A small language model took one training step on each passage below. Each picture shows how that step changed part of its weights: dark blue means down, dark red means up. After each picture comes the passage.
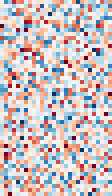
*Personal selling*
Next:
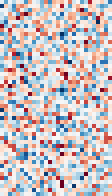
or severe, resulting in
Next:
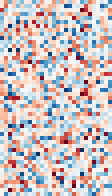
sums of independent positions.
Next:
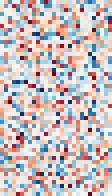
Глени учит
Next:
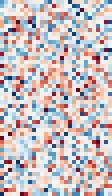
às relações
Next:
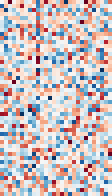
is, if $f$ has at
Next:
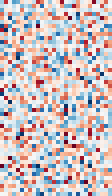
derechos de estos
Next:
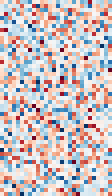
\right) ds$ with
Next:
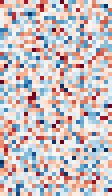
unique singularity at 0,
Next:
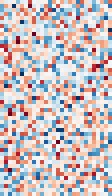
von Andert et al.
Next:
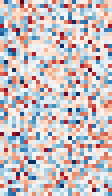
(PI) controllers used
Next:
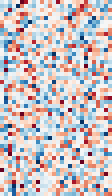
complex plane is well known in
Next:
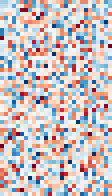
as being a source of the
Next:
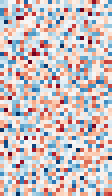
of developing a specialized
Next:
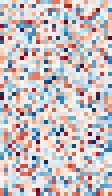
parts of the attractor.
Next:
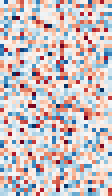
(for the given $\omega$ and
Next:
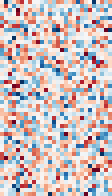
European Union's
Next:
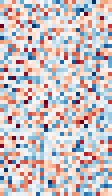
dos principais pontos
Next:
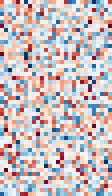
PPSE project by
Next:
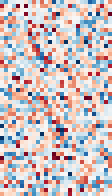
este nivelul de trai,
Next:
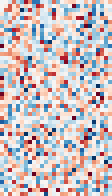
Ibrayimova Bahor
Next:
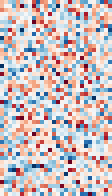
in $\mathbb R^p$. Here
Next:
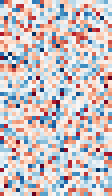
com suporte em classificação
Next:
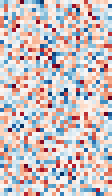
system on the two-sphere; the
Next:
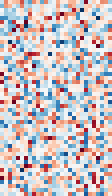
1 Overview of the data
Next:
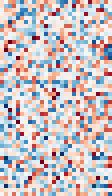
é o fenômeno da
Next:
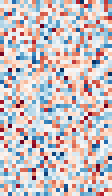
students' level of knowledge
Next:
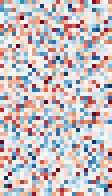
desse país na
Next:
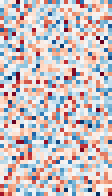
development of the algorithms and
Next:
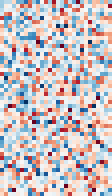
point $t=0$ is, by
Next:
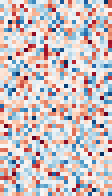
Cubas Lozano
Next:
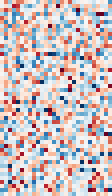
the earth, the H-alpha
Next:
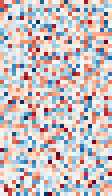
can be addressed in the
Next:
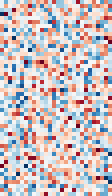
energy absorption were
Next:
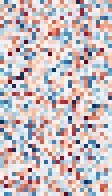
/ Merkmale a d
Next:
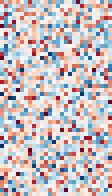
this conclusion was based on a
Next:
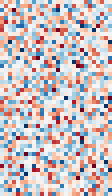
one percent, two-digit
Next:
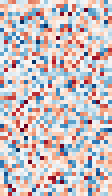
Introduction Employment
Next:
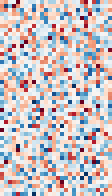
mobility increased in patients
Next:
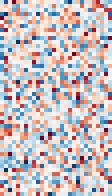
Specialists of the
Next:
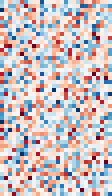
point of production until they are in
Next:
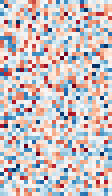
qaratilgan Ochiqlik
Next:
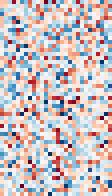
some polynomial $k$ of
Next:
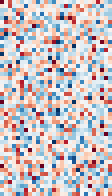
Mahallesi, Cadde
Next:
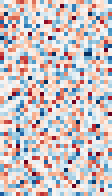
per year Sum Central
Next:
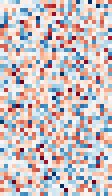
dm⁻³) was
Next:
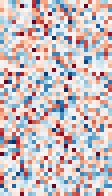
in $\Sigma$. We construct
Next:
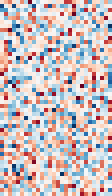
um tipo de ação
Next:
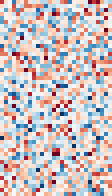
we should critically
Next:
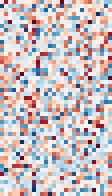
харчування у
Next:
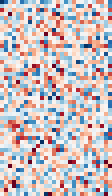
exploiting the rich
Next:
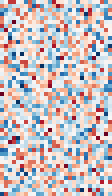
results in reduction of the mission
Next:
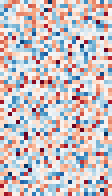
can reinforce a corporate
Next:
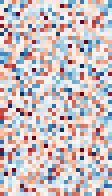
reinforced parts, and
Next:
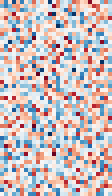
\end{eqnarray} Letting
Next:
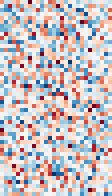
gazda CO₂
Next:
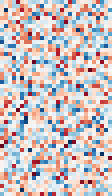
process, as a minimum heat
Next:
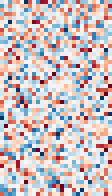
be any finite, simple graph. If
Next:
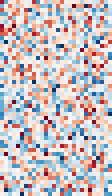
We will build another one
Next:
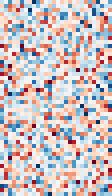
Rossby numbers.
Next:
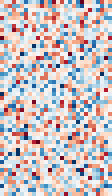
kilogramm, metr,
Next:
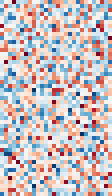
concept is introduced and different
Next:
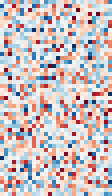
bassin arachidier du
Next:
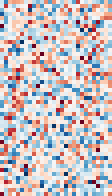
work activities rather than for
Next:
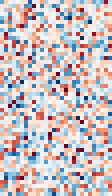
antioxidant defenses and
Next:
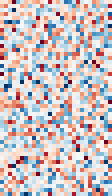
all but finitely many
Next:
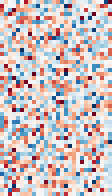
visual field, while
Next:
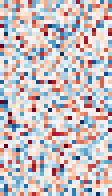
the case of wind generators.
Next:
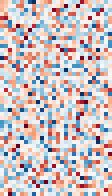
utilizarea acestuia
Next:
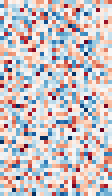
adding or removing
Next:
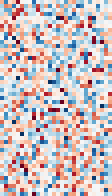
di Indonesia telah
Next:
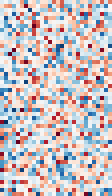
that a path $p$ is
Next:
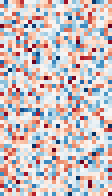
SYSTEM The
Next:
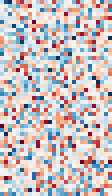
(to lifting $M\to
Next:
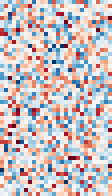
least one limit point. Let ${\bf
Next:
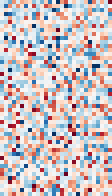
banks. This service
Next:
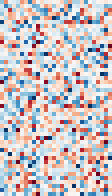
caused by the solar
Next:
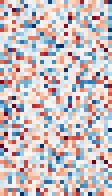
Resources RAMIRI
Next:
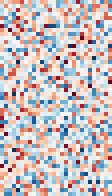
the study was selected based on
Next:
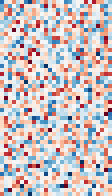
of two particular spinor fields
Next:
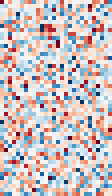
civil society:
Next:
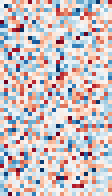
a piano-roll or
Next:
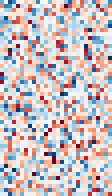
Mavzu bayoni.
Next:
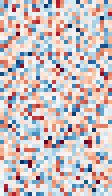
для пошива
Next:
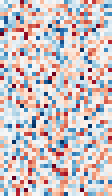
of the twisted torus
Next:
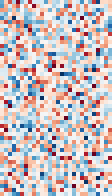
the increment in fibre weight
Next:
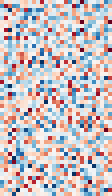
quarry occupies a large
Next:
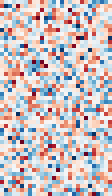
pathological elements such as arterial
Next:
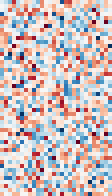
(Reynolds numbers).
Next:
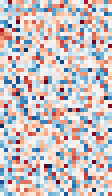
is already present, the
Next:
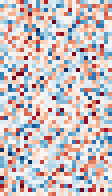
and integrating local cultures
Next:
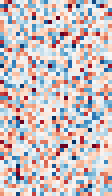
cumulative distribution function of
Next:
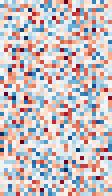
independence of the community,
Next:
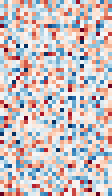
the deformation, which implies that the
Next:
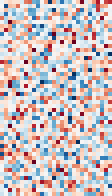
ularning haddan
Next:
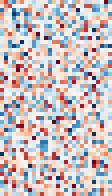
Eigentlich gehört
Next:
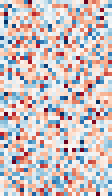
of this operator acting on functions
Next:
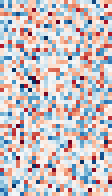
of~$M$, and the
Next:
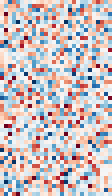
model has been extensively
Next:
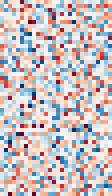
(2018) but contrary to
